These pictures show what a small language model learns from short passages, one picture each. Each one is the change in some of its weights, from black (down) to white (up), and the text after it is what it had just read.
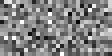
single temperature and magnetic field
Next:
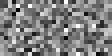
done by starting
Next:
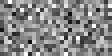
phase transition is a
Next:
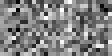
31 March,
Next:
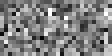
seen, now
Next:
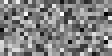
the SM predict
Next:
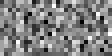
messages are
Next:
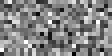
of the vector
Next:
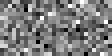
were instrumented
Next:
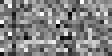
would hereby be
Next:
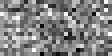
between dashed
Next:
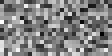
the quantum numbers of
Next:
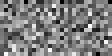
various problems of
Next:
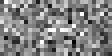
results could be derived
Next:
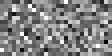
of disk radius
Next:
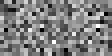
to be equal in
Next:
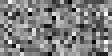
cities, while
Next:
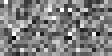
spinor and a
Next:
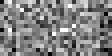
communication can be
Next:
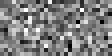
electron contribution are
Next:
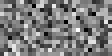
for models of dark
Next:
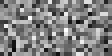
corrections are also
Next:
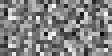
conductivity of
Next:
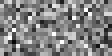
range includes the
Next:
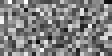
they are roughly
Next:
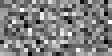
radial velocity data to
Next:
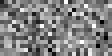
formed by the
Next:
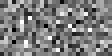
We observe that
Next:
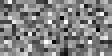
of the fields in terms
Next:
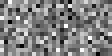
their redshifts
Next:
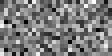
user. With
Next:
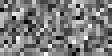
their peers in
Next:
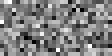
zone. One
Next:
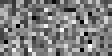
use publications
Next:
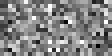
of the bubble
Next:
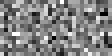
axion. In this
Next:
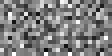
data yields a
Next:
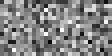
network connectivity
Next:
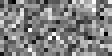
a profile
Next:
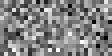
effective separation of the
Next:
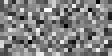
experiment in which we
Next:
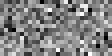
a Cu in the
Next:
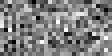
and thus the effect of
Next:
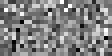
3D scSE
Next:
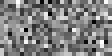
dissipation rate
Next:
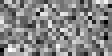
is the ratio between
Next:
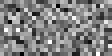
of $c$, this
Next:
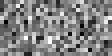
taken as initial
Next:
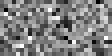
present (38) in
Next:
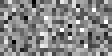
this assignment is
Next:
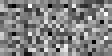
surface liquid
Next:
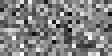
as shown in figure
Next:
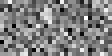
with a chiral
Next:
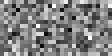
range of finite
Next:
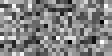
The ``critical
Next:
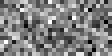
takes the form
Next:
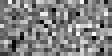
where both algorithms have
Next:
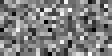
not altered
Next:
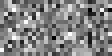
Although our
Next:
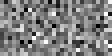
nuclear masses within
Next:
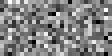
(i) if
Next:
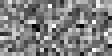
The oscillation
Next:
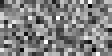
the scaling form
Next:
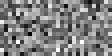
and the skin
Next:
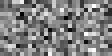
mass loss from
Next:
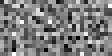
this method considers more
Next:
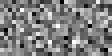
conditions to highlight
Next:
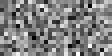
as our field theory
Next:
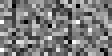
have yet to be
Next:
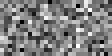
assume $\Delta
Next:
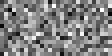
main result of this
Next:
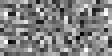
screened potential
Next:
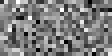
equations and review
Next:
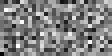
that represent computational
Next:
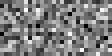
from the Dyson
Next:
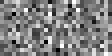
texte de
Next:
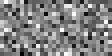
RC map.
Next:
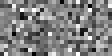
background radiation
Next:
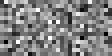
similarly related to
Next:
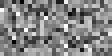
dynamics. While
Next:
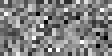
introduction of the
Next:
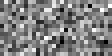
experimental measurements. The
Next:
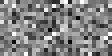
should be applied more
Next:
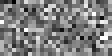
featuring a
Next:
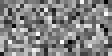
in both algorithms we
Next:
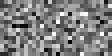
on the system, not
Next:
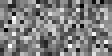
pattern of
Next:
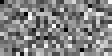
configuration, and
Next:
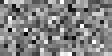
depends on ${\bf
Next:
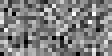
more meat.
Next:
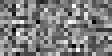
define the {\em
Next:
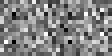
work, we constrain
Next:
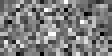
in controlled or
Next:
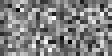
constant. The induced
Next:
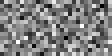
three sets of data
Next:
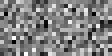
6). The analytical
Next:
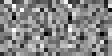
paper was not presented
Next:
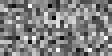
the liquid gas
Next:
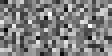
might change this
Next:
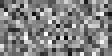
found, one with
